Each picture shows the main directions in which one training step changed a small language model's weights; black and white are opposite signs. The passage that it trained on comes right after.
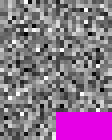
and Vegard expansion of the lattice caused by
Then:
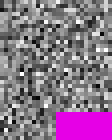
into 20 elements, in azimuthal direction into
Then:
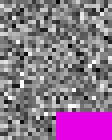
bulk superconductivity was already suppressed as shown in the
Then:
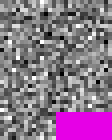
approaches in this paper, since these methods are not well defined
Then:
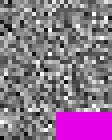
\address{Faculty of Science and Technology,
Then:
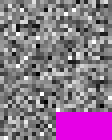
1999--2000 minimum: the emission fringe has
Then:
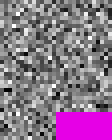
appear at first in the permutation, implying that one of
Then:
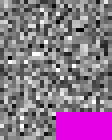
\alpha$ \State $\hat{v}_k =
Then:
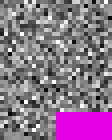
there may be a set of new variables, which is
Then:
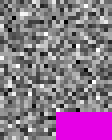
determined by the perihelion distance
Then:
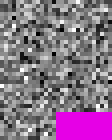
evolute of the front. The other
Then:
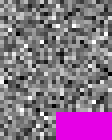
de Queretaro, Qro.,
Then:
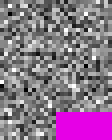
code using the Arduino toolchain (for example
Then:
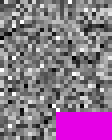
by the coupled reaction-diffusion equations:
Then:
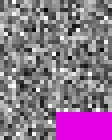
modeling approaches, yet inherently accounted for using the
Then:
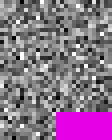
1-6. First, we depict the mass of
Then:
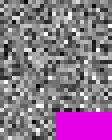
that the condition $|U_{f}(z)| <
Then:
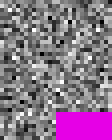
generative model, as density-normalised
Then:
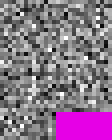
the main technique consists first in building a
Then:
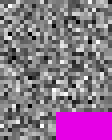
topological spaces, each $T\text{-spectrum}$
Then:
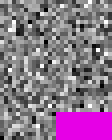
Université Libre de Bruxelles
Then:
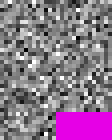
We have considered only one hadronic interaction at once.
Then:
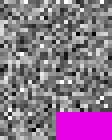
of mass and angular momentum. However, even following that
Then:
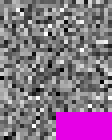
In this paper, we focus on analyzing the proposed
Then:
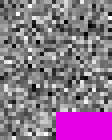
may be captured by gravitational phase space variables. It is
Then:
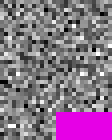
response $\Psi_{i\pm}^{(2)}$, where we
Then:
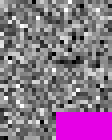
integers and the $\xi_{i}$'s are
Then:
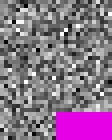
above obtained results are also applicable to the case of the
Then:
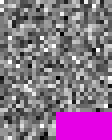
for nearly time $t$, by increasing the radius
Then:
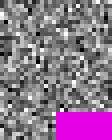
a charm baryon. This provides a natural and
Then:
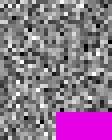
and $y=y^{l}\vee
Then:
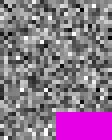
largest singular value of $R$ and $0 <
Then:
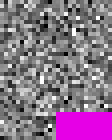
INFN Sez. di Pisa;
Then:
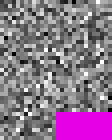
top degree of the cohomology of $Y$. The local
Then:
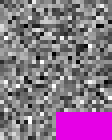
denoted by $G^{k}.$ If the edge sign function
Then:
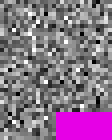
antenna array. Under the quasi-static channel
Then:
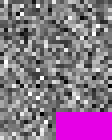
which could well be in other mixed states. Therefore, we
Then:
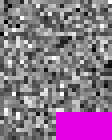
\item\quad The matrices $A_j$ satisfy
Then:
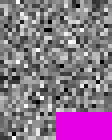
Avg. Fundraising Duration
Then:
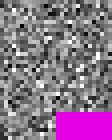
cells (94\%). This improved coverage translates directly into
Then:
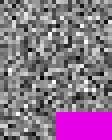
overall sign. Furthermore, the integral over $z$
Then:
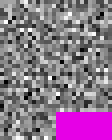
and the migrating border cell cluster. This
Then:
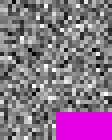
and Kodaira~\cite{Kd}, we would
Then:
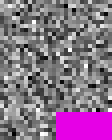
cannot be obtained by replacing $k$ by any other
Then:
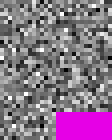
$D$. Many of these spaces may vanish, but
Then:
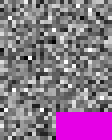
an approximate thermal distribution, and can be parameterized by
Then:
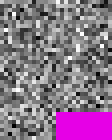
{\it pseudo inner product} of $\bx$ and
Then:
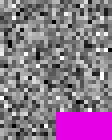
capillarity coefficient in $\mathbb{R}$. Both the
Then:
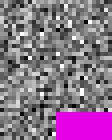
Some experiments are done to evaluate the proposed algorithm, and the
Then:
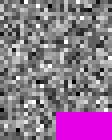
t^2}\longrightarrow \frac{k (64
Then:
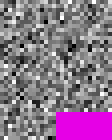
\label{formula24} \ee Conversely,
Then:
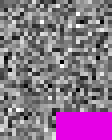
modulo the central direction. For a module $X$,
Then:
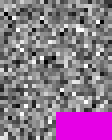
derived subalgebra has dimension less than three. The
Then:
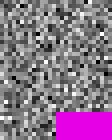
is, instead, given by the integral of (see again
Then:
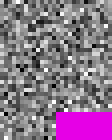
-\bm \epsilon_j)}) \biggl(\int_{
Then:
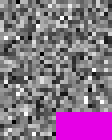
modeled by an absorber in the signal beam
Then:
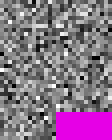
then get a $\gamma$-ray if one of the
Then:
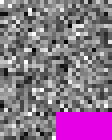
ranking are most relevant and have a high impact on the
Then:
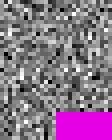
allowed to end on them at the same time. However one
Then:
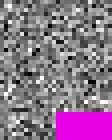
$j$ and $m$ are understood modulo
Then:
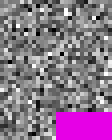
\end{array} \right].\nonumber
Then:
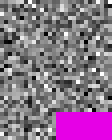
distinguish them from $x, y, z$ in
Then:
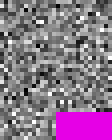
H^1_0(B)$ is a critical point
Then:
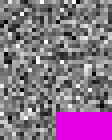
in [KoSo1], Section 10.2. The
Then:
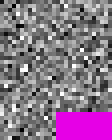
average (per element) estimation error and by
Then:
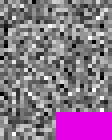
endowed with an affine structure (see
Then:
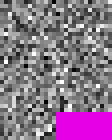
interesting corollary which says that, although isomorphic algebraic varieties may
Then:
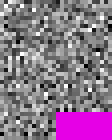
formulated as precedence constraints. In this way,
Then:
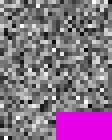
for the evaluation of the EGAM intensity in
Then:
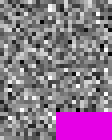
Teuwen, Dimitrios
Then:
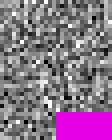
in terms of a expansion of Chebyshev
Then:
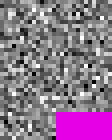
main sequence (with log(sSFR)$\gtrsim
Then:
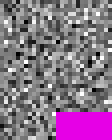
data is normalized first. The average number of Tweets
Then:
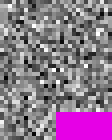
not impossible to reliably measure such long periods with data
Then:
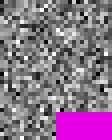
of the proposed estimators with sample sizes of 100 and 300
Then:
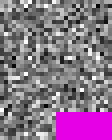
the magnitude of tapping forces is important since high values can
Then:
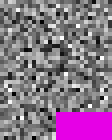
stationary supersonic gas flow past an infinite curved
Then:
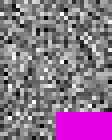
nonlinear filter can directly read off the relevant results from these
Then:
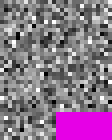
pattern \citep[data from][]{grankin08}
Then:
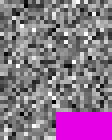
among the neighboring players, the microscopic transition rate
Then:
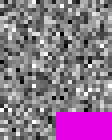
...,s\}$. Given two integers $0\le t
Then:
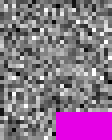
leads to a dense u-v coverage (panel e
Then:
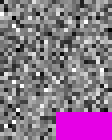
known, Eq.~(\ref{eq:tridiag}) represents
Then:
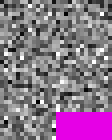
holds for every $1 \leq l \leq n$;
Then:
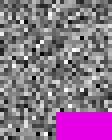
to note here is that no clear columnar defects were
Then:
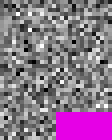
model-independent properties of the medium from the present data requires
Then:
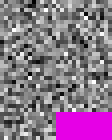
effective receptive field (ERF) can be very
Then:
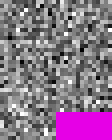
in the colour bar below subplot (j). Figure
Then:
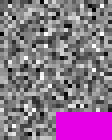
sub-shell closure along the isotopic chains.
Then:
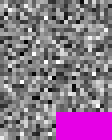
and the adaptations made for the Martian climate
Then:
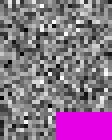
has a rectangular shape with a total spectrum width
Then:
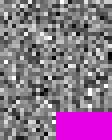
is the connection $1$-form on the principal
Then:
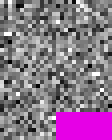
Actually, by using the values of
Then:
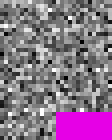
length of the extracted waveform. We note that while
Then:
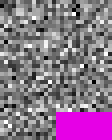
include decision variables of $i$ at its future timestep
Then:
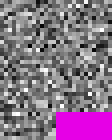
is injective for all $i$. \end{itemize}
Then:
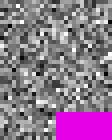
the initial overall task is broken down into several discrete small
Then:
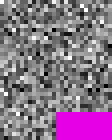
hence $u$ is constant on $\Omega $, since the
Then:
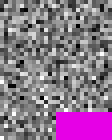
The QD emits photons preferentially into the
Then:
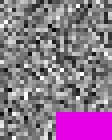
a system's energy levels have a non-trivial dependence on
